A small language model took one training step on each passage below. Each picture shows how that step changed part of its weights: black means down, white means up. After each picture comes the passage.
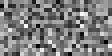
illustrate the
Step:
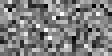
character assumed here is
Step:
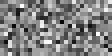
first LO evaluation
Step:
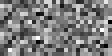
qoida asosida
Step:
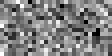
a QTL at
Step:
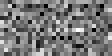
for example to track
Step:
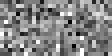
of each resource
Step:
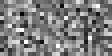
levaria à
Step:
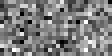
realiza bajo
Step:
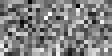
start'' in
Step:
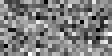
over its entire
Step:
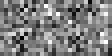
XIX -
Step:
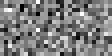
the surface enters the
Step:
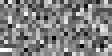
models, introduced in
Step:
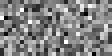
Notas 1.
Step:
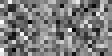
\and DFT
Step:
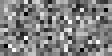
quarks, and
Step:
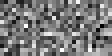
of 64), this
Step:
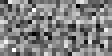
port $k$
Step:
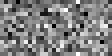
simple example.
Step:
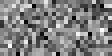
sequences to be used
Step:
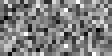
evolution. The qubit
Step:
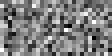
mixing angle
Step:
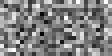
use a configuration which
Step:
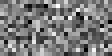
contributing to
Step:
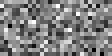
\degr$. The
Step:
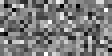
munosabat va
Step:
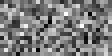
powers of
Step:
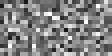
\& Turner
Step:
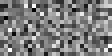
the terminal
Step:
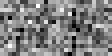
interesting subject and
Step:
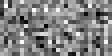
B). Bei
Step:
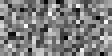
solution over the same finite
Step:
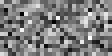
processo de integração
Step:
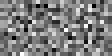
sample to prevent
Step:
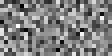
unor criterii
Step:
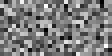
1 second. The
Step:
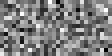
gives the real
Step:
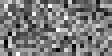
of low voltage
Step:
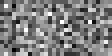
purpose of
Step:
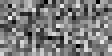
to train the network
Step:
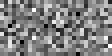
Korea in the
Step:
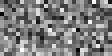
is more instructive
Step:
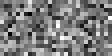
set to win
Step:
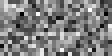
*Journal of
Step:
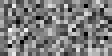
in several branches
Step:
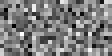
in a Philips
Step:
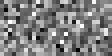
point shown as a red
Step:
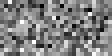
simulation is at its
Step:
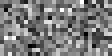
to what part of
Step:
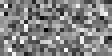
We gratefully
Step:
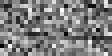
on what is to
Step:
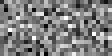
& Gaussian &
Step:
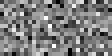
by the clusters.
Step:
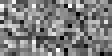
on in appendix
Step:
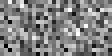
que ya ha dado
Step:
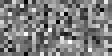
klienti so
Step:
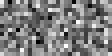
momentum should give
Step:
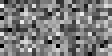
the properties of the atom
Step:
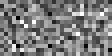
estudantes e
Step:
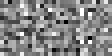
especialista para
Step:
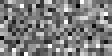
a ponadto
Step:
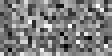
— резко
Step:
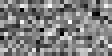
final design of the global
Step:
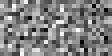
number of plates with
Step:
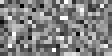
ther theory, whereas
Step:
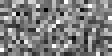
or leave it'
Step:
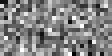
is the highest
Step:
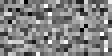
demokrasi di
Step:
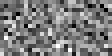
random walk only
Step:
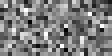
Bu sonuç,
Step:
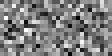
also be applied to
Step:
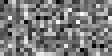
such an approach, the
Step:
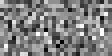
de los recursos
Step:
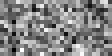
is opposite to
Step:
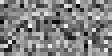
al mostrar
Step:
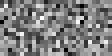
tesis eden
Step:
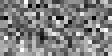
is equal to
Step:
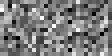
localisation of
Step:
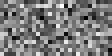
9 Beilage
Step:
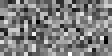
the decay rate of
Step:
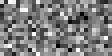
fermions, while
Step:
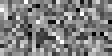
to be published
